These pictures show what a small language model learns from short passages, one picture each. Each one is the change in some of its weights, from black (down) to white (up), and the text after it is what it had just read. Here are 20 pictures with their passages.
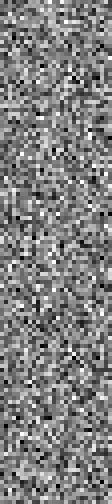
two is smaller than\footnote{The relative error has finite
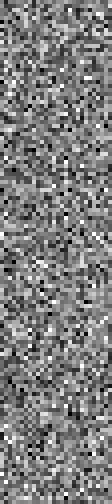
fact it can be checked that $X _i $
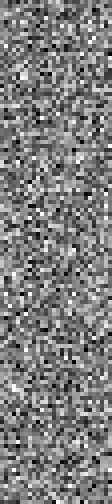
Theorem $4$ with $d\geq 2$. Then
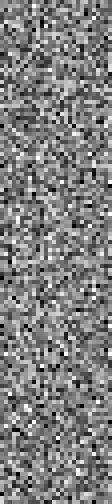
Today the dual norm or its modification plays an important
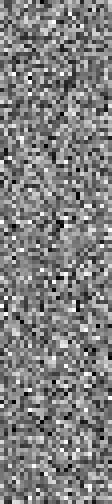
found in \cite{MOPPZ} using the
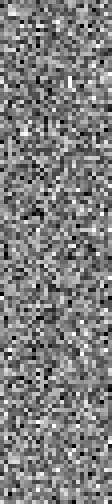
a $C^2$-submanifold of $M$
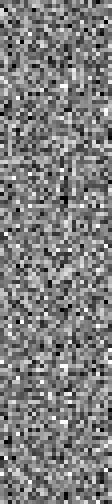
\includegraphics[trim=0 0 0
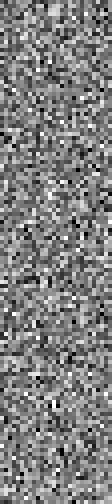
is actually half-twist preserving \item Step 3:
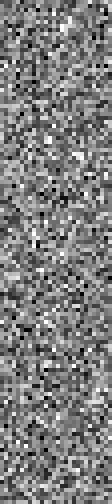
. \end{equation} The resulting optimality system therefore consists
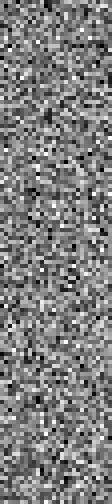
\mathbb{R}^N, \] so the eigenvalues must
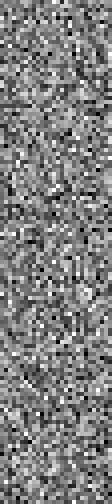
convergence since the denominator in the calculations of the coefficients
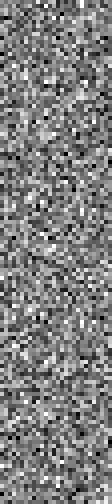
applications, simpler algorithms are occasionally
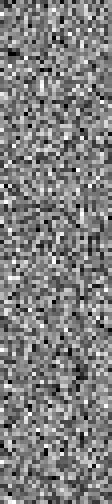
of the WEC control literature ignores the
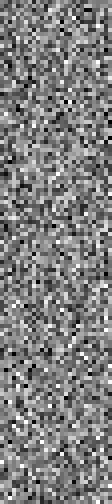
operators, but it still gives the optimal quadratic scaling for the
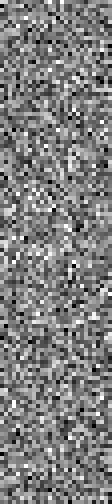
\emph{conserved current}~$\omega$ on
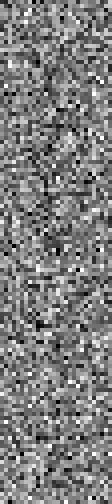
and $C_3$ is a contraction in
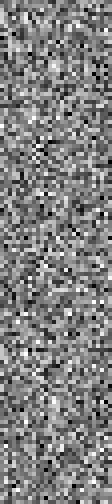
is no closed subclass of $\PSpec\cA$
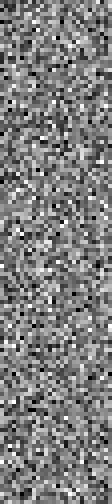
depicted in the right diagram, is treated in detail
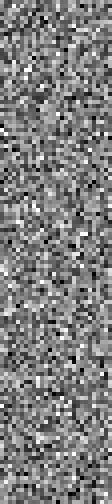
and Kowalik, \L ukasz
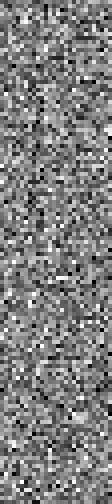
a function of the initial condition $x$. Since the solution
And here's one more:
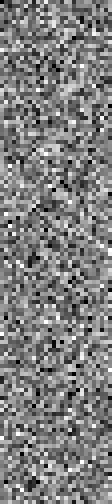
$\Ksn$ with its ordering induced from the ordering
